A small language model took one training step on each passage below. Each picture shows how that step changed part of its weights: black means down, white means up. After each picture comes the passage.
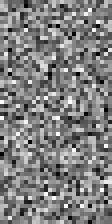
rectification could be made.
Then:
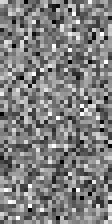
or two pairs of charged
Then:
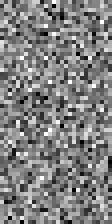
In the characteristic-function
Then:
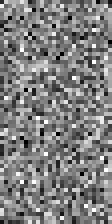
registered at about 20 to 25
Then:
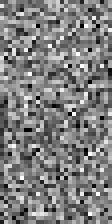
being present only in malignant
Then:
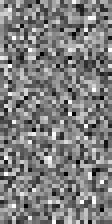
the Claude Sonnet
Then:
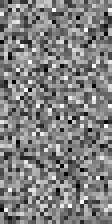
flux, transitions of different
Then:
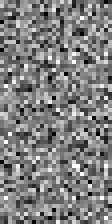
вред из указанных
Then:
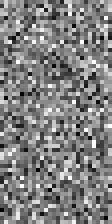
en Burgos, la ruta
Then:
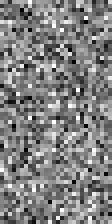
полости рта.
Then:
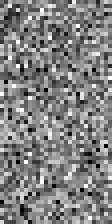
origin. Signal consists
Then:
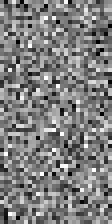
validated in emerging
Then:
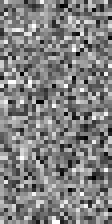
average inference time per sample in
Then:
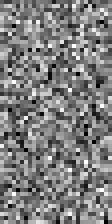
could “*force the public to
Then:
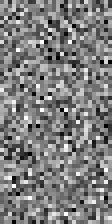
x і віднести
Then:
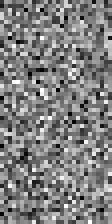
inginkan. Dikatakan
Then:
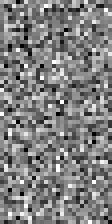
\end{eqnarray} where $\alpha =
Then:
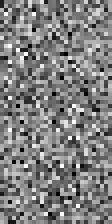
global threat posed by
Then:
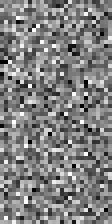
tests including gram staining,
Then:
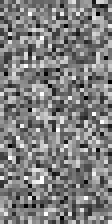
influenced by the extraction
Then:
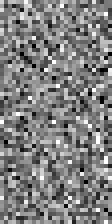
increase can extend the stability range
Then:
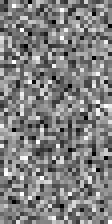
N. DEKORATIV
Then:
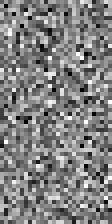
den Schriften ist mir
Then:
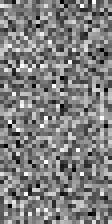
Heat Exchanger*»
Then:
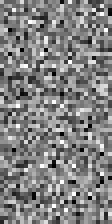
fueron entrevistados en
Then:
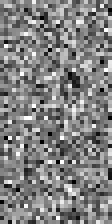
control measures against common
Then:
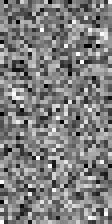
empregada. Crepaldi
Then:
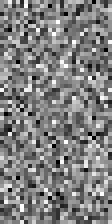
A. Ablov menționa
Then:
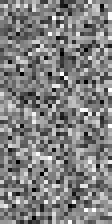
Sayhunobod tumani
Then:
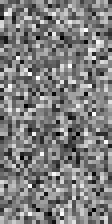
utilized to identify the number and
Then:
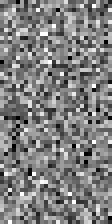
Institute "Nikola
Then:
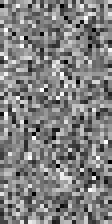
Unidos consideraban este
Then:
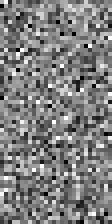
fibers, i.e.
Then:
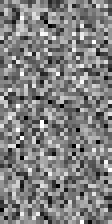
Institut Kefahaman
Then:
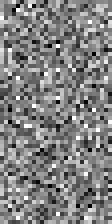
yang dilakukan oleh
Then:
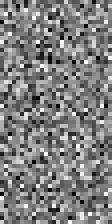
с коррупцией»,
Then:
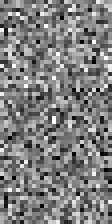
Geography, Associate
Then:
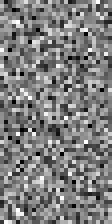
use zero-copy DMA
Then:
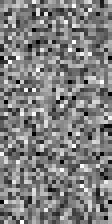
A'zam dramatik
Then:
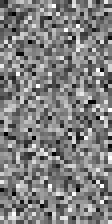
einige der bisherigen
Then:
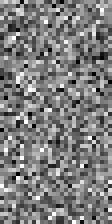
Kecelakaan lalu
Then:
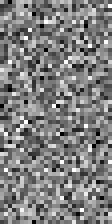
the knowledge production rituals
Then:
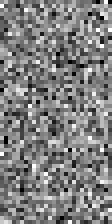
que a mesma legislação
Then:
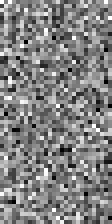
of LIM is used and both the number
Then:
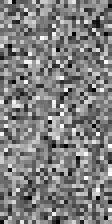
larger areas using satellite
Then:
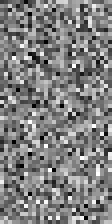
coterminous with society
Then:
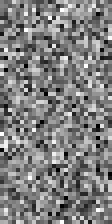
tizimli ravishda
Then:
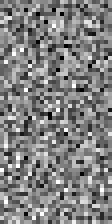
як вітальна:
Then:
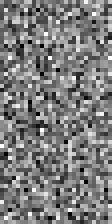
train in NLC/GLC
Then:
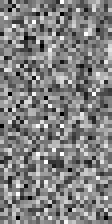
бар екенін
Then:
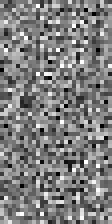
not only with knowledge, but also with
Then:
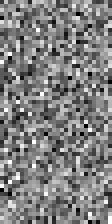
V-FPG flows
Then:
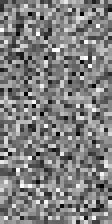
because of coinfection with
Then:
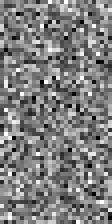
therefore, the values must correspond to the
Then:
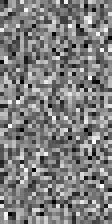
Women were expected to participate in
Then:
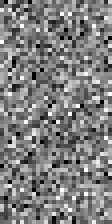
are increased, resulting in constraints
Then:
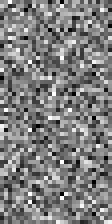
that the high proportion of young
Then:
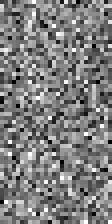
using the experimetal conditions and
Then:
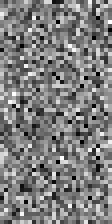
were subjected to complete blood
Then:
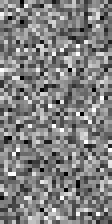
doublet $\Phi =
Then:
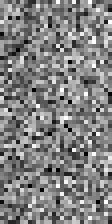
x$ olur. vi.
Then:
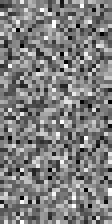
a Fock decomposition of
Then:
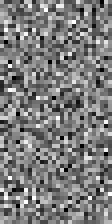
for five different times of our
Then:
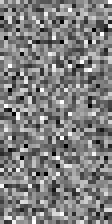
modes of wind MPPT
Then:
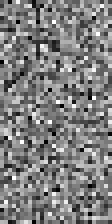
nuestra individualidad. De
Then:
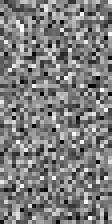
effective critical pedagogy
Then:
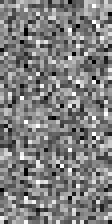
calculate the rate of the first
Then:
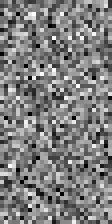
elderly people's perceptions of
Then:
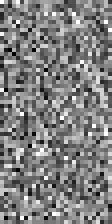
68.8%. Age group between
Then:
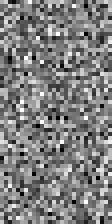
Sushmita K Shah
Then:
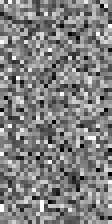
pixel counts, but
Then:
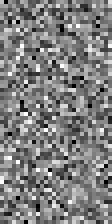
Oral treatment group, and
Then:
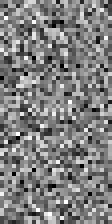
cited barriers to access
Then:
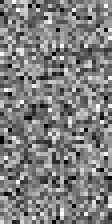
may represent other species as well as
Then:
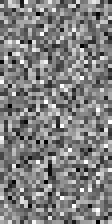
XRD and Raman results.
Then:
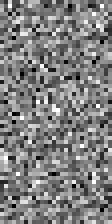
then save the data in the data
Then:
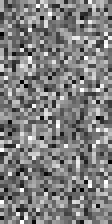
the literature. The works that
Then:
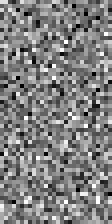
civil status, highest
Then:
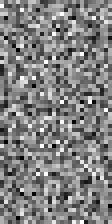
The incidence of aseptic
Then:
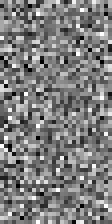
value $a^{eq}_{i}$ must
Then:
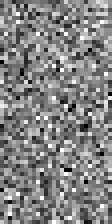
prevalent. The usage of
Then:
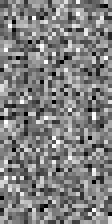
\caption{(a) Chip
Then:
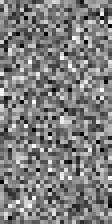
first ten seconds, and
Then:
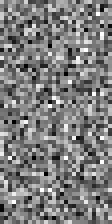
cathode particles (optical
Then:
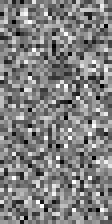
endodônticos. A
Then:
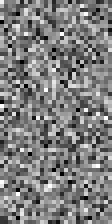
we want learners to grasp
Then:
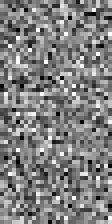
inclination ($i<$
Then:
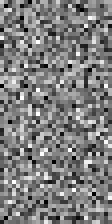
with the applicant's employees from
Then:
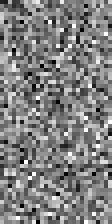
an eligibility screening
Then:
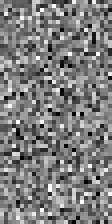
represent Sb, Bi, and S
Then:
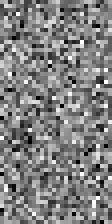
to participate in the survey.
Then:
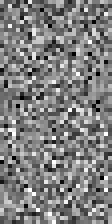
corrections to SM Higgs
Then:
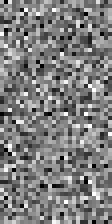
$v = 0$. The equation $u
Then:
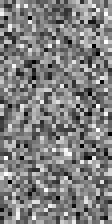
en muchos casos, parte
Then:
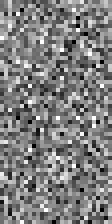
Jackson and Scott
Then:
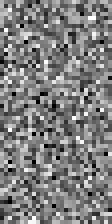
A colour-magnitude
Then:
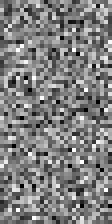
and Pd phases at temperatures
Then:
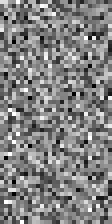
Spin-up (full line)
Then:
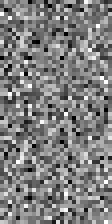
методів оцінки
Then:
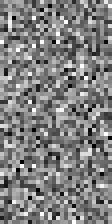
The probability of melting once
